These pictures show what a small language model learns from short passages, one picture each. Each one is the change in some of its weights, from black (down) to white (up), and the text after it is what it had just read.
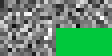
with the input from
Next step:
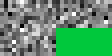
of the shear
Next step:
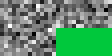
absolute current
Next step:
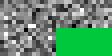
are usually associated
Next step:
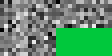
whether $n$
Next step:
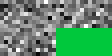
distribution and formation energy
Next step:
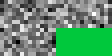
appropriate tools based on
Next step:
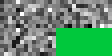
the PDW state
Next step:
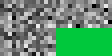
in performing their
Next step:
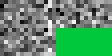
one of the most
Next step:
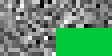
proofed the
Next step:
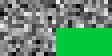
band). The measured
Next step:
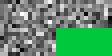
vector bundle
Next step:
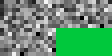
decreases with their
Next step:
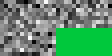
indicates support for
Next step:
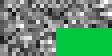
colleges is
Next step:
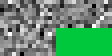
reported after the
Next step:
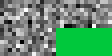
For this reason,
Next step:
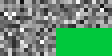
equations in closure
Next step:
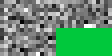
digital resources is critical
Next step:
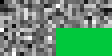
this analysis, we
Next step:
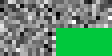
total quantity of
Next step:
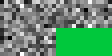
not always imply
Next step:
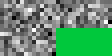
is a traditional way
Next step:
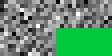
it has advantage
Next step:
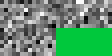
and the slide
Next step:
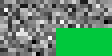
measurement is actually
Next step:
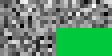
to the site
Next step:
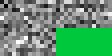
We investigate these
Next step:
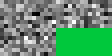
both termini.
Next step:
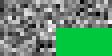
the error associated with
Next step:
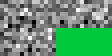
When the literature is
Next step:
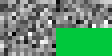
the sources of study
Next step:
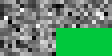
increase was observed from
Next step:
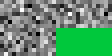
the nanorod
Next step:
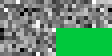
the planning of
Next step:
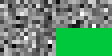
the code,
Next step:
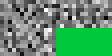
to measure the level
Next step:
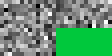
the above mentioned
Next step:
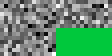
be constructed.
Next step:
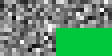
and development levels of
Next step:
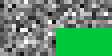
parallel to the
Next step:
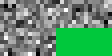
are replaced by
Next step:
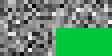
quantum algorithms for
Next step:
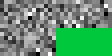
real form:
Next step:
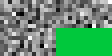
the moderately
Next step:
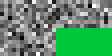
$\psi$ between
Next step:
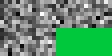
finding was observed
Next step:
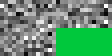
Students. We
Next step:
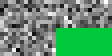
observations within each
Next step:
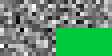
of section. The
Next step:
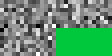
yet, in
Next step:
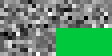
vision, which
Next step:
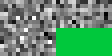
paper I shall
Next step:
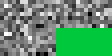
space that is
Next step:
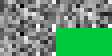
controls the
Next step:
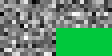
ring effects
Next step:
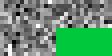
be available in
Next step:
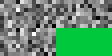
excited states with
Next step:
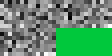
informs which
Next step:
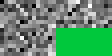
obstruction of
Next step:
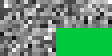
that the character needs
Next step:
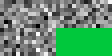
has locality
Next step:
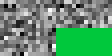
are band power
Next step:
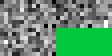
of 40 were
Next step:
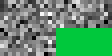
will detect about
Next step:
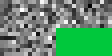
Chang X,
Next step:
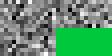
the SDW
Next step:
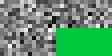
a poem of
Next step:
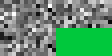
the same properties as
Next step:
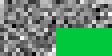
Cleon is
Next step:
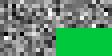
some person or data
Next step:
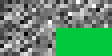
of the symmetry of
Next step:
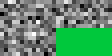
evolutionary stages
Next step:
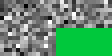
of these uncertainties
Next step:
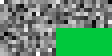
different slope
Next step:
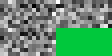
existing methods for
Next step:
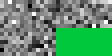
the spatial periodicity
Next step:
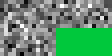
error, which is
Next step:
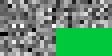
with team
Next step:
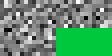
that in the region
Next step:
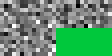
same quantities for
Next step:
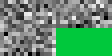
spectral data. The
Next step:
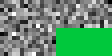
applications, sensors
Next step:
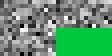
the order of the
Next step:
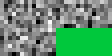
The apparent
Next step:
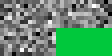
of motion for the
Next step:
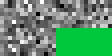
neurons are
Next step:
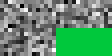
There is a standard
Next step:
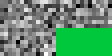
exponent decreases
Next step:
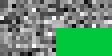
except for the
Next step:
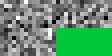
and that the
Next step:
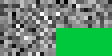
has grown from
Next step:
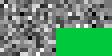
when lime and
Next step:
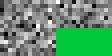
the data are
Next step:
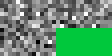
compare with the
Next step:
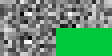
during computation.
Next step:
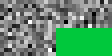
for the same
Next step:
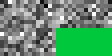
particles. This approach
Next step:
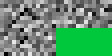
hydrolyzed when
